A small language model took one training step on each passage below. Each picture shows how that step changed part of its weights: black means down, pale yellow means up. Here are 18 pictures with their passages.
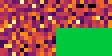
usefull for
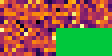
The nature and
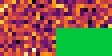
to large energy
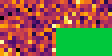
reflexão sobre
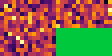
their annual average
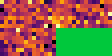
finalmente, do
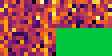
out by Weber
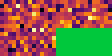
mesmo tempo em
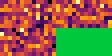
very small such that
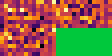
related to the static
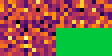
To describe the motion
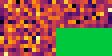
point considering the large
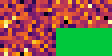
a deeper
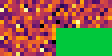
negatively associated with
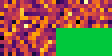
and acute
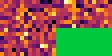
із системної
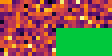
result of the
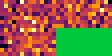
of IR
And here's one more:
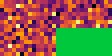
nossa profunda
